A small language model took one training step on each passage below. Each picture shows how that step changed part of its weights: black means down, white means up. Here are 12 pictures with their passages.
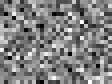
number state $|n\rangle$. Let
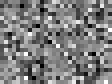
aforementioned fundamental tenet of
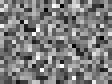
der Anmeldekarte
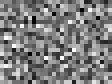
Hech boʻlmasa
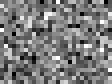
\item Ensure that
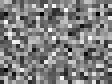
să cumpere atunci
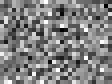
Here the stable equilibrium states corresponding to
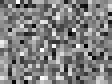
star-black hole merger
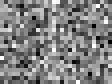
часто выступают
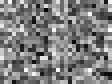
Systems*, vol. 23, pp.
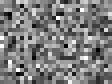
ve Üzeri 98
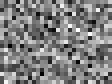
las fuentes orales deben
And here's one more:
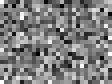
yoki ko`payishi bosh
